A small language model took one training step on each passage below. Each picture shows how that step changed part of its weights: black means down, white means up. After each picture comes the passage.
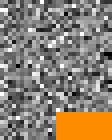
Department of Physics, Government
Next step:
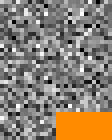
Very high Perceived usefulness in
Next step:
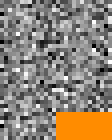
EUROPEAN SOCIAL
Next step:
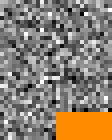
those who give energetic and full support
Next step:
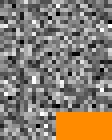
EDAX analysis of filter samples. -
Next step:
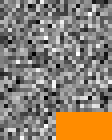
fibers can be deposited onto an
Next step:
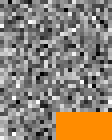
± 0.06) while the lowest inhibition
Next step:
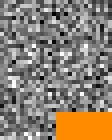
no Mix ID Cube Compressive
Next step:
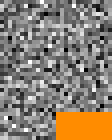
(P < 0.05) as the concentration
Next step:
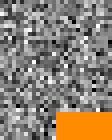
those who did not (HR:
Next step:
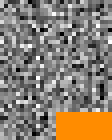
infrastructure conditions, and ethical and data
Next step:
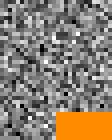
the essential teaching or use of language in
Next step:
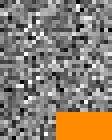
self- efficacy, computer science education 1.
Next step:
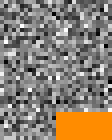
resulting from the reflection of sunlight by three
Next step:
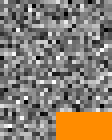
by Annual or Supply, system
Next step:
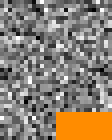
partnership between WHO Ghana,
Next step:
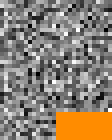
Sumatra. The *indang* is
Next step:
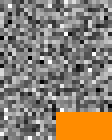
AMP-activated protein kinase
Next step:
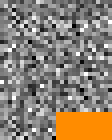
al., 2014). Management in the organization
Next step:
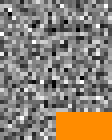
wide band response. Respective findings
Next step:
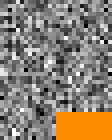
the open air [11]. This study sought
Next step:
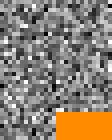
clay loam" category at 0-25
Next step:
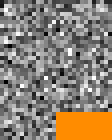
system with integrated scanner DLIP
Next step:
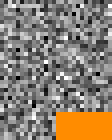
predictive power, the consistency and realism of its
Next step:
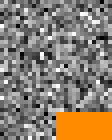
15-mm petri dishes
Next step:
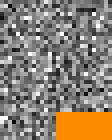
moisture (Kunzel et al.
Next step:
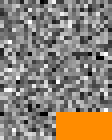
common strategic roadmap for aviation
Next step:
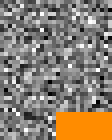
Bonds issued by companies,
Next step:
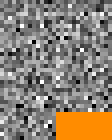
that cannot even be separated from an
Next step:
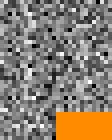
Arc Side Tip Bottom Arc
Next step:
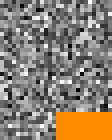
if $x, x' \in A$ then there
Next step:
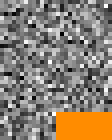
with regard to durability", in 16th
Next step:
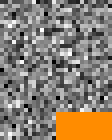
small groups etc. Nevertheless,
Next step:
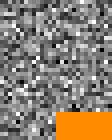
experiment with various input methods and solutions.
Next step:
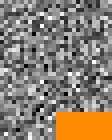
the inevitable errors in the
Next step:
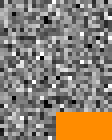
curvature in the context of energy. This term
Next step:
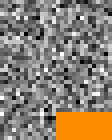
Ikyarti & Aprila,
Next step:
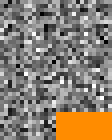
upon reality Accept it, embrace
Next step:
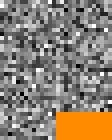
steel, the coupling agent
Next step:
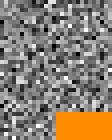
intermediate part of the 21
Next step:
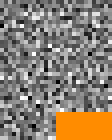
combined procedures. It is characterized by
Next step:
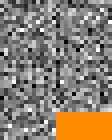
exhibited the highest silica
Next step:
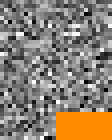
Auger series. This brings
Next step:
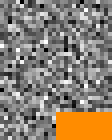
in detecting the: (a)
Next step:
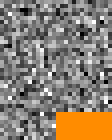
their curriculum. A sense of
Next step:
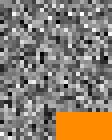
the Earning per Share. With this
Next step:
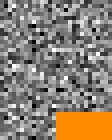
Sciences, Wollega University,
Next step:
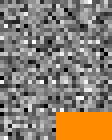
not her real name. Her real name is
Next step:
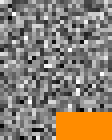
to farmer extension 1.78
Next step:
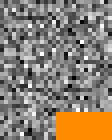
who snore (57%) report that their
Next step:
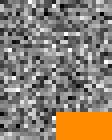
In order to obtain higher reliability for a
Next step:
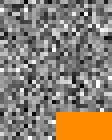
aluminium alloy. *Materials &
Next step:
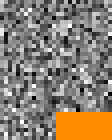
significantly from IST: here, the
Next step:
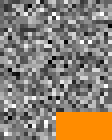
become a better person. In doing as such
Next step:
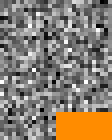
the EC treatment process. From this study the
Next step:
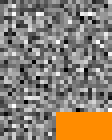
stone masonry walls of the ground
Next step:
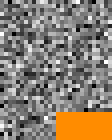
the nonhomogeneous distribution of
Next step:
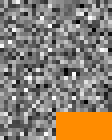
a level of glycemic control determined by
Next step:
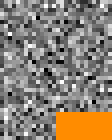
The first of these libraries,
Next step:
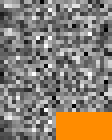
Figure 2 – Experimental Basis for
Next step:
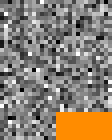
will be over age 65 (16%), up from
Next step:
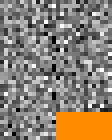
is also a postgraduate student of
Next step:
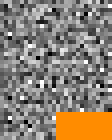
The latter plays a key role in how economic
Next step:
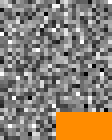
Suddenly Expanding
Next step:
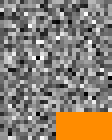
lead in much higher quantity from
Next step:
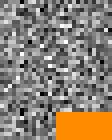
also includes new technologies that it will
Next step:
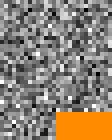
and future extreme coastal flooding
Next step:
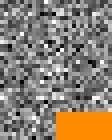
study the level of performance of senior employees
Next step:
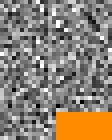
implementation of big data in the transportation
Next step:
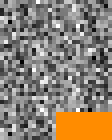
practice orientation was captured by
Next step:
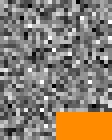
model. Lu *et al.* [12] developed
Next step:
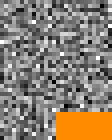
vertical rail end is a serious problem
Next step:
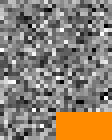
because of homoplasy. An
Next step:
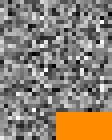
Mahesh Bhargava was used.
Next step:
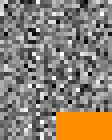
1, INSA Lyon,
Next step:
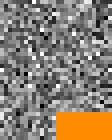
(Amin, 2017), the user uses our
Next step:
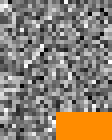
be seen that the acoustic pressure
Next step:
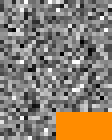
Senatorial District. Research
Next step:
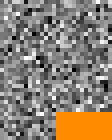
Phenotypic measurements The parental
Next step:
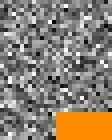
The above means that the principle of
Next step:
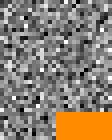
buildings, architectural complexes and
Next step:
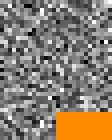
Confucius Class in more than
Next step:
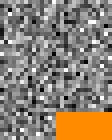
with Polyamines on Physiological and
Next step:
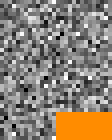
in general they cater for learners that are able
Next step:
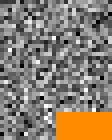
a large set of observed signals, K_Y .
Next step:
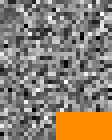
temperature of 300 K. The spectrum
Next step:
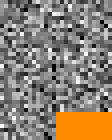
not a revision of the author's
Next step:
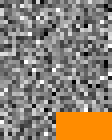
field of breast imaging next to his
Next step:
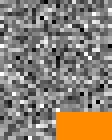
efficacy, citing studies showing no significant
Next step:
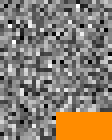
2.1. The main structure of the robot
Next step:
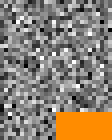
necessary to select suitable SIM
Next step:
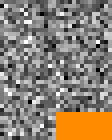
it may be difficult to discern the effect of
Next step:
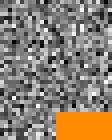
the medium and create a space for a
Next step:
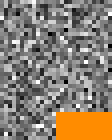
of the peripheral nervous system
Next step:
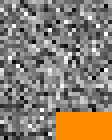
with such 'poverty-linked'
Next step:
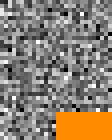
cracks from manufacturing or any surface
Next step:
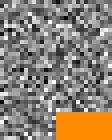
within the criteria used for cohort
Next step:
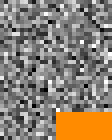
transfusion, organ transplantation, and
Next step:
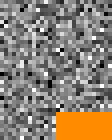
sequences available on GenBank
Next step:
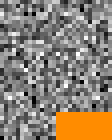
stationary ones. With their help, you
